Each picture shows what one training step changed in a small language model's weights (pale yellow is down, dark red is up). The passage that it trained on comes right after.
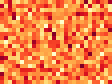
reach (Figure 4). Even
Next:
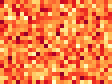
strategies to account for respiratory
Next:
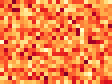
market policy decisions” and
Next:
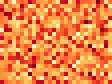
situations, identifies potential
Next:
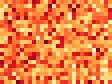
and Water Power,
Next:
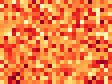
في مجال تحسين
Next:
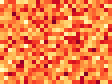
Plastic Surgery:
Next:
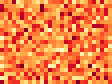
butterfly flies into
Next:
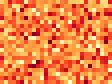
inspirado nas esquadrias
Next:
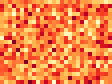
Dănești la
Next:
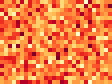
was introduced and an overview of
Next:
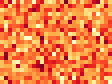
sujeto pasivo. El
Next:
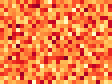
single diode model of solar
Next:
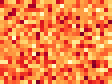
ID Name Key performance
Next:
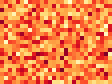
services in these real-world
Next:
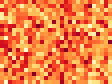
corre horizontalmente en
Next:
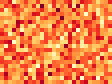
prima interpretazione è
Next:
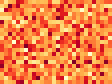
2022, Denver, United
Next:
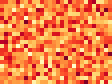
show specific pattern of OS;
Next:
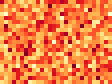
em Projetos (ABP):
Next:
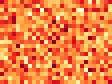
purpose of the study,
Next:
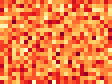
any leniency for one or
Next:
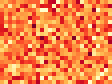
[ppm / mmu]
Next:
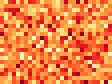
were set into a pre-heated
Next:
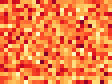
Além do inventário
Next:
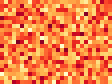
provoque une perte de
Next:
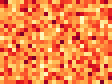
Influencing User
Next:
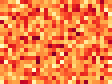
sanaladi. Badiiy
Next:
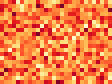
There exists no single optimum
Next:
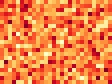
Data collection; B.B.
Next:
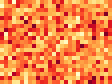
is to certify that
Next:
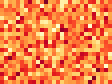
is recommended to effectively use
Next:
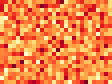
adabiyotlar 1.
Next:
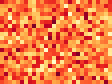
G., & Pilotta,
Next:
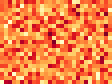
at audio-visual na
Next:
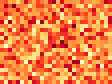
wide range of environments, conditions
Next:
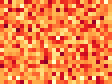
p-type metal
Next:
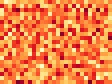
The greatest requirements are
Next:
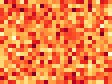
sensors and instruments for
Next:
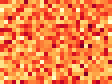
Issue 4 Pages:
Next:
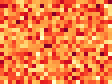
privada. Paesia de
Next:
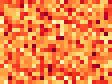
yuqoridagi ikki
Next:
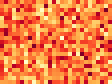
intermediate having
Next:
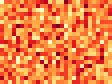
initiative. The first group consists
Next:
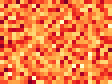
correlation and regression analysis were used
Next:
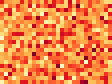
the enzymatic function of the
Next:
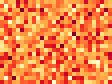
de movilidad social.
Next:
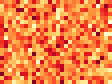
– авторские по
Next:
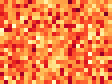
strongly related to cyclic
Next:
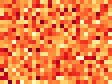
dat tegen een blok
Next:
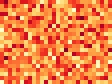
based on the last date that
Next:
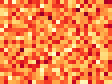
xalq musiqasi bilan
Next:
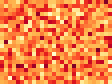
national curriculum, namely
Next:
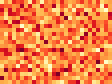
Fig 1: Road map
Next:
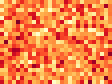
exploited directly by
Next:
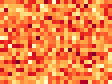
does not mean a higher level of
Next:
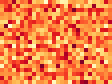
was highest and scored by
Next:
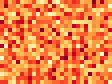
project. An algorithm for comparative
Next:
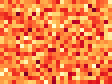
increase in the Cl. This is
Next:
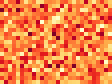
GPA increases, the
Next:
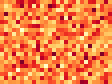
the benefit. A challenging question
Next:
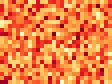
- Болотин
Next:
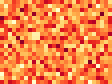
A dokumentumok és
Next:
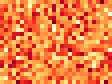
of evaluation in Banach
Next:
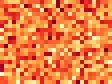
Munich, when Klee
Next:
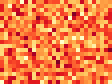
and off-season
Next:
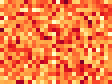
robust. However, this
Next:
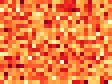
KPIs ensures that the
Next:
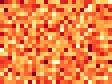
talking down to
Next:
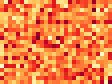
yillarda paydo
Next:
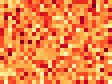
faz até mesmo
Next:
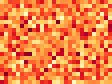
in different studies of goats including
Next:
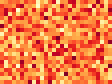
individuals are best left
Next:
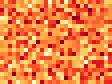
taken before a meal and
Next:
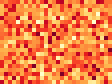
da modernidade. **Revista
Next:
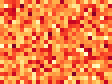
high ϵ_b values,
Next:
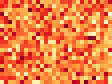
aprendizagem, no
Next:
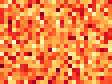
наукових праць
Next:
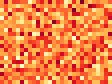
örnek olarak
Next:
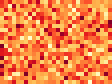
frequently shown that profitability
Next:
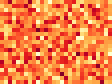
Hozirgi vaqtda
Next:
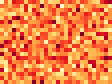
as well as tasks that rely
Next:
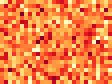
odatda sharq
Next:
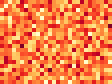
orqali NPL
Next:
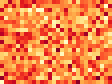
observados. Para Portella
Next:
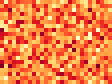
of translation. Finally,
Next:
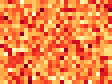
turadilar va shu
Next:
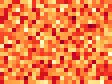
Finally, it is possible to
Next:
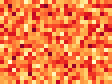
25 orang Peserta
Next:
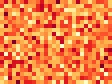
of the Algodões and
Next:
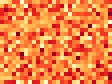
Acid LOW Conc.
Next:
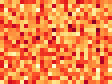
asosiy maqsadi –
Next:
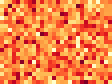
was tied to assure the
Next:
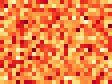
of items divided into three
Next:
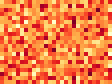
piping and/or
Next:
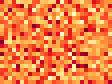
in this area may increase the risk of
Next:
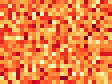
и улучшению
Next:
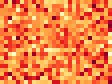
national or international relevance,
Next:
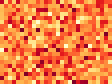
inquiry is a need to
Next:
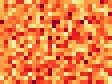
valores ideológicos. Las
